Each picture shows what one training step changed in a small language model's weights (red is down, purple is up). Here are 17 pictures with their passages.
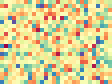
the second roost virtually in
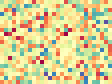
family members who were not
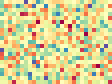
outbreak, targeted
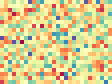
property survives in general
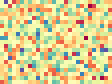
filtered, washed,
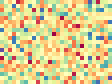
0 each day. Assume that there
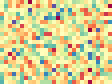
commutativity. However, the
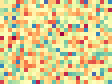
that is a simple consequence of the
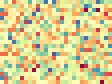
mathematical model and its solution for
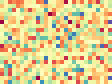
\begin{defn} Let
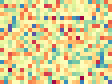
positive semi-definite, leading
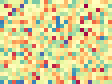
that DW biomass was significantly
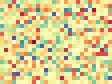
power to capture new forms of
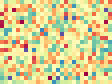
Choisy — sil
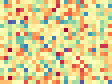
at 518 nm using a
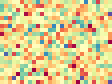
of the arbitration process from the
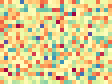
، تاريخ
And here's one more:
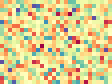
\in G'$ and thus
